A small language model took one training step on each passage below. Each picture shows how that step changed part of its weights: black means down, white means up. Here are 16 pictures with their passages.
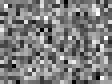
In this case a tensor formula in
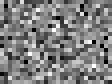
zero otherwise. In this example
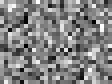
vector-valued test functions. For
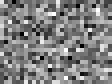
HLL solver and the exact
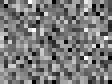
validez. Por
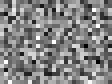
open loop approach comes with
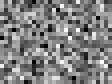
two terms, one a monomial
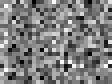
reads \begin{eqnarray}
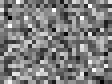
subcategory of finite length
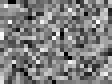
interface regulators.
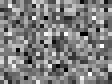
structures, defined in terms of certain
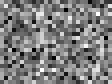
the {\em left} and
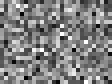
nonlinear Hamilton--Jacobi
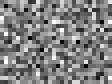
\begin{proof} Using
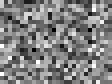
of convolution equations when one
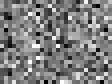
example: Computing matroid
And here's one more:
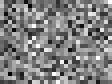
for $\mathcal{G}$, a
